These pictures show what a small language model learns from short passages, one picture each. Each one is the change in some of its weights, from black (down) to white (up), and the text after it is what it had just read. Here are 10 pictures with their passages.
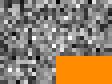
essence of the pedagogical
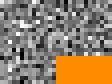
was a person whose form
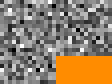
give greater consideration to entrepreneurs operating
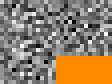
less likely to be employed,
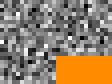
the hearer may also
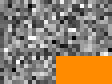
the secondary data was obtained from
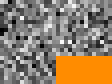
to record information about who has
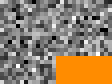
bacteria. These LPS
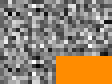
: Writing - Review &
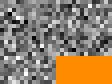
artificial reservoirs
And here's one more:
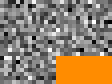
time-simulation which tend
